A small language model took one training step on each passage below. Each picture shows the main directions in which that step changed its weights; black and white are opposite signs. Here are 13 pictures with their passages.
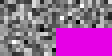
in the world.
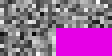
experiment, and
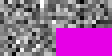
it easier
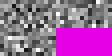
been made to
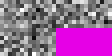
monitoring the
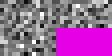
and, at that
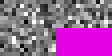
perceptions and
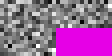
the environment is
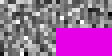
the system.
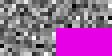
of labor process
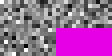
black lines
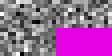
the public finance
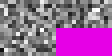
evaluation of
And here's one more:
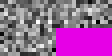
strategies in
